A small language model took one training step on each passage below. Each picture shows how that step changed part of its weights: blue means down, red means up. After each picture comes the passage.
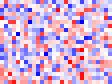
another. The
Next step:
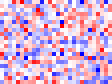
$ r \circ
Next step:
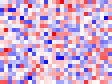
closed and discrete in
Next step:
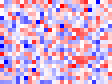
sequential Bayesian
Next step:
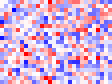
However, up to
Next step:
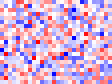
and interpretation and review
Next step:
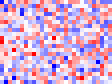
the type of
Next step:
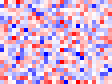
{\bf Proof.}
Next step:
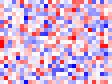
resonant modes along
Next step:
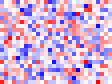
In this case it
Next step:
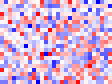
Very Valid
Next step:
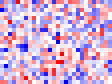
all these old
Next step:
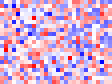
of tools to
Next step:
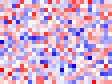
option to
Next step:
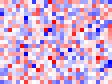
Banach space and
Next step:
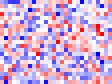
related results. The
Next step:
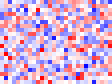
last choice due to
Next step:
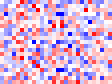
\ne \emptyset
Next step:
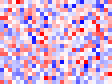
result is straightforward under
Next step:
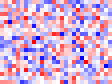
be excluded
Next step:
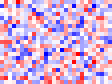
{\bf Theorem
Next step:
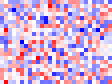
Furthermore, while
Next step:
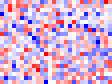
$L$ is
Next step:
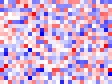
an enhanced technique
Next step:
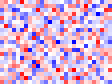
\| \nabla
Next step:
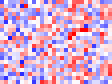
series of company activities
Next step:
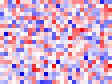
test system, we
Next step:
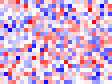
We will recall all
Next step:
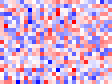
In order to estimate
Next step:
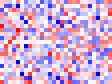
Sharp and
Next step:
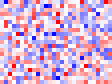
$\eta = dz
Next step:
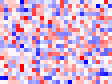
learning as the weighted
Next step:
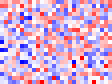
competitive world
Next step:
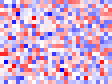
of students,
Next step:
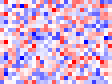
uncertainty of traffic
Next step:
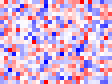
point ${\bf
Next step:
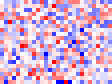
by means of
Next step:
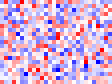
relative positions and
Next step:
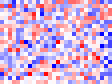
that even if it
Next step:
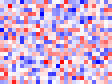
the phenomena that
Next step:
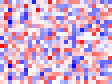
plant) originates
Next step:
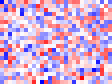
the strength of the
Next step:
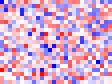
the weak operator
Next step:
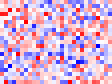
bears significant consequences
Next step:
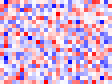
3. Network
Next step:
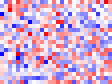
then $y$
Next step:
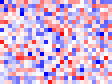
the highest population growth
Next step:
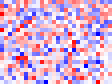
in the same way
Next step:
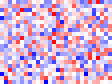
theorem 1.
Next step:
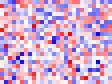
for the organization of
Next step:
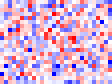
A rigidity theorem
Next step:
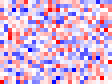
If $X$
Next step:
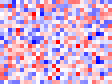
that the asymptotical
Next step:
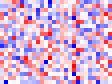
cloud) :
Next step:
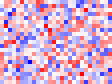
was normal. Figure
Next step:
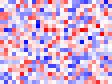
common army,
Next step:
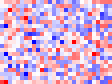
leadership is studied
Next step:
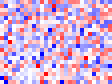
given ring.
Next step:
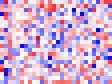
B$ such that
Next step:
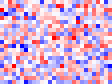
prognosis than
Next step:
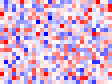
their EFL
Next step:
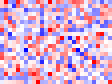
cell under a new
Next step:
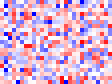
this end, we
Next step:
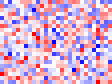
is non degenerate
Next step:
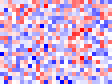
expression etc.
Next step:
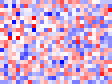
of this study,
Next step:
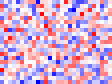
energy is translated
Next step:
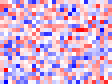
write monomials
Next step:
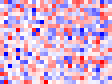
model demonstrate good
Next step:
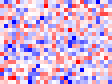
vectors z_a
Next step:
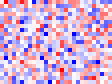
she can finally implement
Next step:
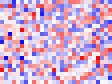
that have not been
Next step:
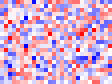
increasingly recognised
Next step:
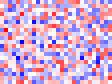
have been able to
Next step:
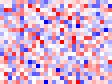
\in R$
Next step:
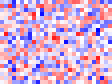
that emotional support,
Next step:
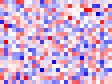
} \infty
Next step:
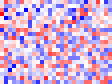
the heart and
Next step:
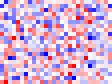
Prior to
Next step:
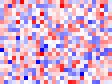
So that we have
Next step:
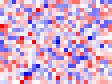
tensor defined in the
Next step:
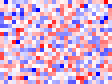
with an horizontal
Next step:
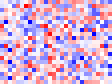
description of a convex
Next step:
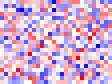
it would be very
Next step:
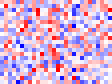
health in aging
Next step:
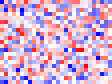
the next time step
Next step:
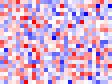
now ready to
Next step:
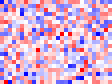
the maximum of the
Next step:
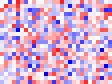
Proposition \propSym
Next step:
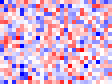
the natural projection
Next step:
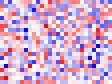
is splitting the
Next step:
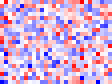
point to another.
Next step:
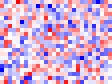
Nevertheless, in
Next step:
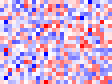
instance. If
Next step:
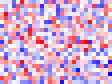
between metals,
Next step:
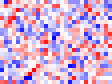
solvable in
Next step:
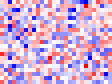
more accurate measure of
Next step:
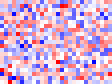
than those legally
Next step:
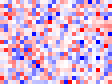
\(c \approx
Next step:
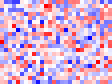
This shows the performance
